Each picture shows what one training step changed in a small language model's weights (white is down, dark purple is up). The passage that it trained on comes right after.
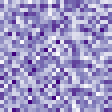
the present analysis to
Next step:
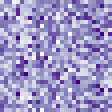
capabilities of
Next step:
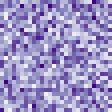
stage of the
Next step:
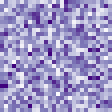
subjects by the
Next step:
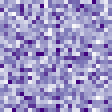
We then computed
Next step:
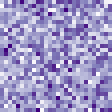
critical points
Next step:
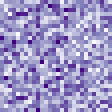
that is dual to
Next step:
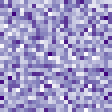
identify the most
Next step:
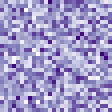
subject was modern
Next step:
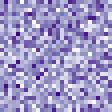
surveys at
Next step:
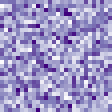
aqueous solutions.
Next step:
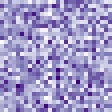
the $r$
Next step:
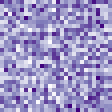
the proper price
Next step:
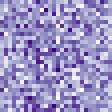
imposed through the
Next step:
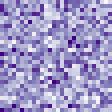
decaying memory
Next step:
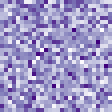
of parameters describing a
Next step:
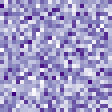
flavour physics
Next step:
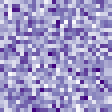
can assess the
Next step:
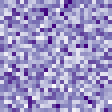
transversity does not
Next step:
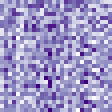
have been involved
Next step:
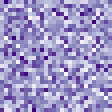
emission of the
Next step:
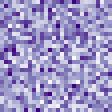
continuum approach to
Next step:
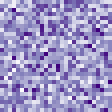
shape in
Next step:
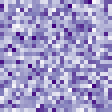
setup** The
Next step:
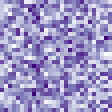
of Light",
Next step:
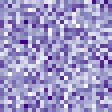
particularly the case if
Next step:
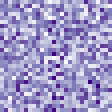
residing at
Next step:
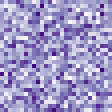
between BF% and
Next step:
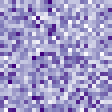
vertical spin
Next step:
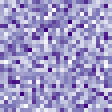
level of respondents
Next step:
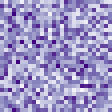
form the basis for
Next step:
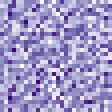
the UVLF
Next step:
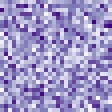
carried out to
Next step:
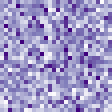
network (DAN)
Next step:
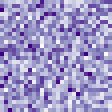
shows clear support for
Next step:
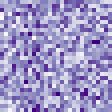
as well as the
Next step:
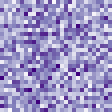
the inability to
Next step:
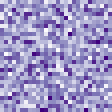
In the numerical
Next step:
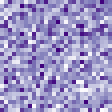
usage of open
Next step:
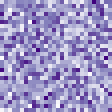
performs in very
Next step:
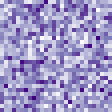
of the system. This
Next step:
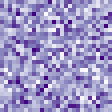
concerns of
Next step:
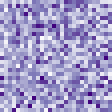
each model. The
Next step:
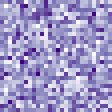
can ionize the
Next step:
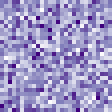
vertical bars are
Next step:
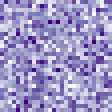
diagrams between the
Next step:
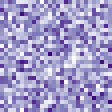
and learned about
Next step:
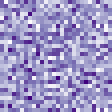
we note here
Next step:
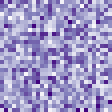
the main factors that
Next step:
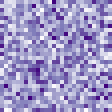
by the PV,
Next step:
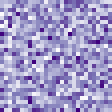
In addition, the
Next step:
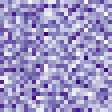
the range of the
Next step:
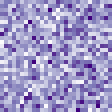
Da range, and
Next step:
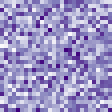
techniques with
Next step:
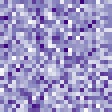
The primers
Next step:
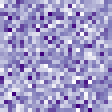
narrator and
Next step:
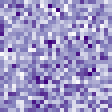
different kinds of
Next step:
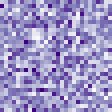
promote the proper
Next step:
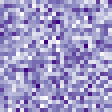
the rapidly
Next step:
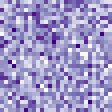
with a small hole
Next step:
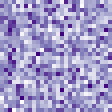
p} \right]
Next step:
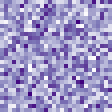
of accelerations
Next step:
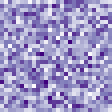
the position of the
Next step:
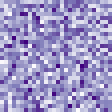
current, as well as
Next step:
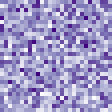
wall coupling.
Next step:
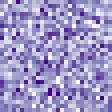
guide only states
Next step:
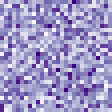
& Parameters
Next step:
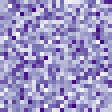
presence of strong
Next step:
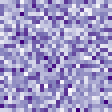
power than that in the
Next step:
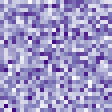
the contribution from
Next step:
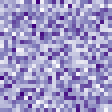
treatment or
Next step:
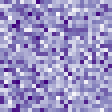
of the magnetic field
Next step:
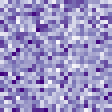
to the magnetic mass
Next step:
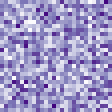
the experiments were of
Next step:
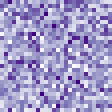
on DDT,
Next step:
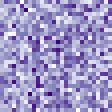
solutions [21]. In
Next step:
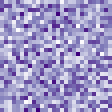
values that did not
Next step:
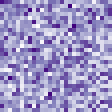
research has gained
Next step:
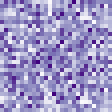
Absil et
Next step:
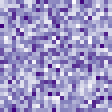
temperature interval of
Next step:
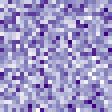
to shift to
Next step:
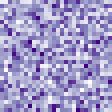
a day.
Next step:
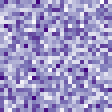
of the subsets
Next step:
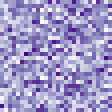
negative. The
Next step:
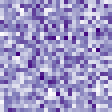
effectively detect
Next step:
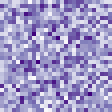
the production,
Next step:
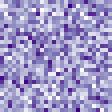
parameters are known.
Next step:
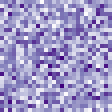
with KLN
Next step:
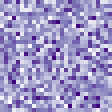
creates fake
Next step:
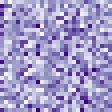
it is expected that
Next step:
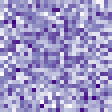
applied to the
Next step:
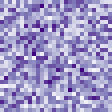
are of course
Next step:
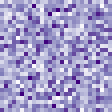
does not apply,
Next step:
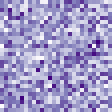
collaboration &
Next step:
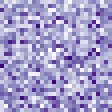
S4 and Table
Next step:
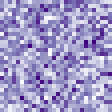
information extracted from
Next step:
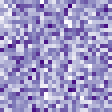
is the median when
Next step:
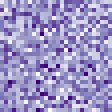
its ability to
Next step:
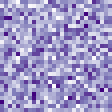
bacterial cells
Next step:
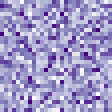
case study using peak
